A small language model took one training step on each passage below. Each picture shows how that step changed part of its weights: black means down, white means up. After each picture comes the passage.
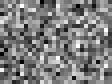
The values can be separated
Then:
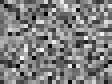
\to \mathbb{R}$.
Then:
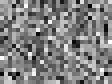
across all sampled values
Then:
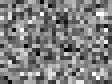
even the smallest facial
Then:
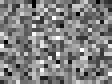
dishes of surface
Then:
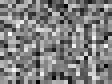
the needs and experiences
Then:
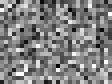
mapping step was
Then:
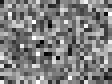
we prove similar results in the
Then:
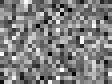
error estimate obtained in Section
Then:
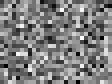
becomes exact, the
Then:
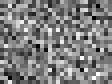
the optimum performance of the
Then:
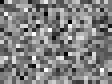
\varepsilon $ is a small
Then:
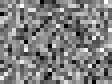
The number of slack variables
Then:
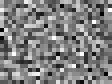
\elemma \bproof
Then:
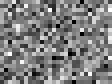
also metric information about distances
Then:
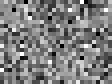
F\,\}$. The algebraic
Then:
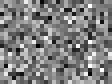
4:] Enrich the
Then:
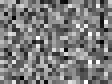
disturbed by the
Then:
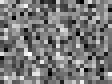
disease (AD)
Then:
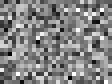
are incident to
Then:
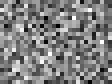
for any complex Borel measure
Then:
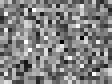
is sliced into
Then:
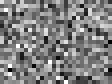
be a representation of the algebra
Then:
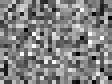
remains optimistic and
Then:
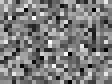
space, $\tau : A
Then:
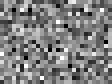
equations. From the relations
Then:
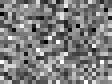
is of the form: \[
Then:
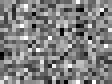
model} is essentially
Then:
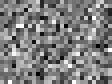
and conservation laws
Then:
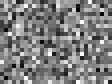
matches what is
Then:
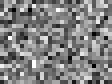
equations driven by a
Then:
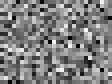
under the European
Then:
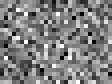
guidance on measuring
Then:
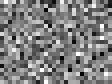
national economy
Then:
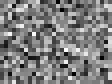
may be due to the large
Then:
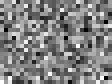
in dark matter flow
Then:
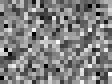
(2 followed by N
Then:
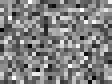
without explicitly
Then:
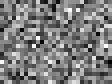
immigration and the
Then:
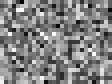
define weighted sums over
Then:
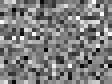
N$ and Frenet
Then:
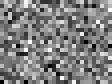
transformational leadership
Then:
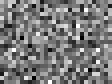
by Mauritti et
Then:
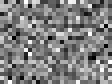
of the pandemic.
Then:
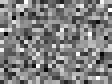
corroborate with the
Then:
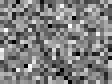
being working with normal and
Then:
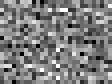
1935 after routine
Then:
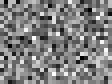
which makes it possible
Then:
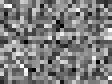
context-dependent and
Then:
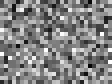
apply \eqref{eq:
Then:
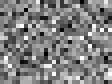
and the variable are real.}
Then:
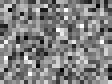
dropout layer
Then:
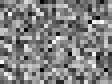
singular value for tall
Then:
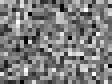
Area, GRA
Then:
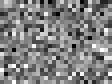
Kubo or Payag
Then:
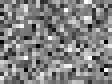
is the first day of the
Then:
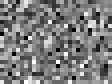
appropriate sense.
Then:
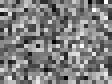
act on victims
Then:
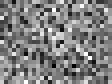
hypothesis of Theorem
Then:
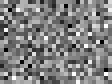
track record of the
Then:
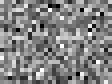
as well. Extending
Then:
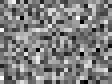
Theorem 21.} We may
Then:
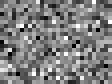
and $\gamma_i$ has
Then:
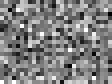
treated in our previous
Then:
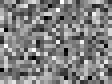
using the independence assumption
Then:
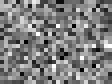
of new facets of
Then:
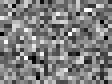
its high carbon
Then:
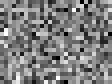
molar roots.
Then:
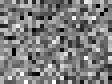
Do you think you
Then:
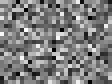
because there is lack of
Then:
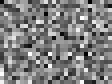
\leq j \leq N)
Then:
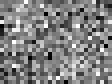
and melted. The
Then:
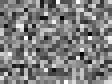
and B.-Y.
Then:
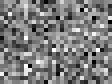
successively. We
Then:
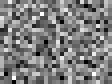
such that $$ w =
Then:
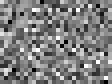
occurrence of
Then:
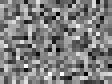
to 8 mm/s,
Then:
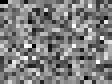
percent choosing route
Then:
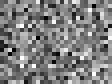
and $\eta_t \leq
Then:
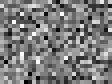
\alpha^{\an}$. Since
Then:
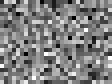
run to predict path
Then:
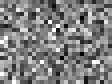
gender. Women
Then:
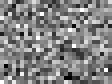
compared to the previously
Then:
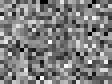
was the outlet in which the
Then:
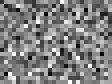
\mT \Grad
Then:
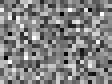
after discontinuation of
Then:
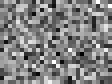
first-order score function
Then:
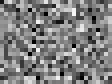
\circ } ([\gamma
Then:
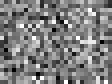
and seed productivity of
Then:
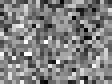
is useful, as it
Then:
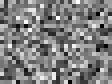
with prazosin
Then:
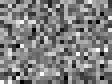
the collection of all closed
